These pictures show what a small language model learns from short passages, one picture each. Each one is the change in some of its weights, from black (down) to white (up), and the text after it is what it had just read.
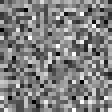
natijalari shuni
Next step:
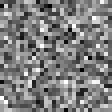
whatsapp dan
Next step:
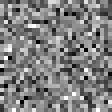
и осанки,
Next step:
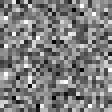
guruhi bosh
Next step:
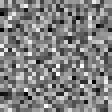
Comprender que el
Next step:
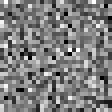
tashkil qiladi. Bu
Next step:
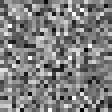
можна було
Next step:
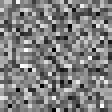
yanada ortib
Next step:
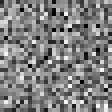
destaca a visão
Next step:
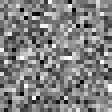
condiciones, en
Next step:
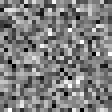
formas con la
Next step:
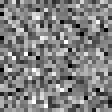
Hz. Osman
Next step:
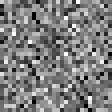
أن بعض
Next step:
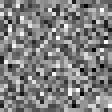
asr o'zbek
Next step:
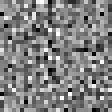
Abstract: The
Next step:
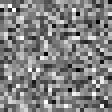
offrent à
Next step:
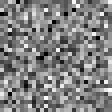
first half
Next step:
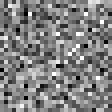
*J Tradit
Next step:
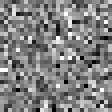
bu pazarlarda
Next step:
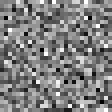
di primo grado
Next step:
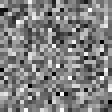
cultural. No campo
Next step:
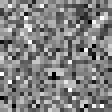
теологии как
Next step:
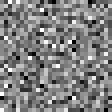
усуллар билан
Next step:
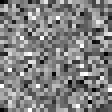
el poder político
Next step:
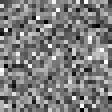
матеріал для
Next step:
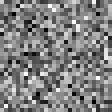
fabricar la
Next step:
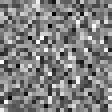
ozuqasi sifatida
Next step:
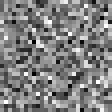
the conclusion
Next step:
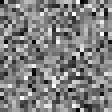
ان کو
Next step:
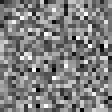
revista segue
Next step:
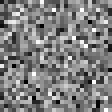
in volledige
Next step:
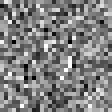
qo`shiq va
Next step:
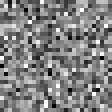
Davlat sifatida
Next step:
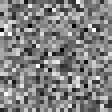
de su corason
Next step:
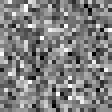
literacy of the
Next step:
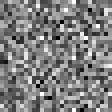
Rus olimasi
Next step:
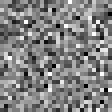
así mismo
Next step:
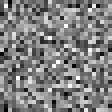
a period of
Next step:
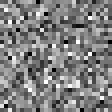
omdat het
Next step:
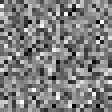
développées –
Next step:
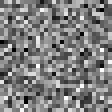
отношений в
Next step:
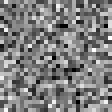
uning turmush
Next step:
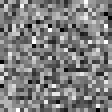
gigiyena bilan
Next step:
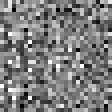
digitale und
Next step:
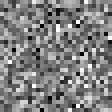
творческого использования
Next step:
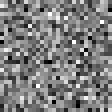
и поражения
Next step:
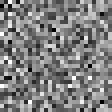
O‘zbekiston va
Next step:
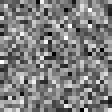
motivasi belajar
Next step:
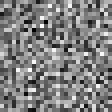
» quand il
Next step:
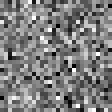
у жінок з
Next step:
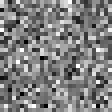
School Education
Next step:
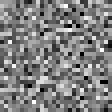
aplicación y da
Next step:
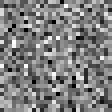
о Дражи,
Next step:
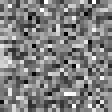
keltiruvchi va
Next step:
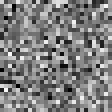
Resex Chico
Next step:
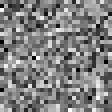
eficácia com
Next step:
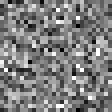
pas conçue pour
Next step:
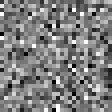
значення вага не
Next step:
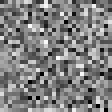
alteração ou
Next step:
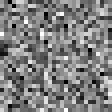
die spätere
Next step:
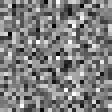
bolalarda ijtimoiy
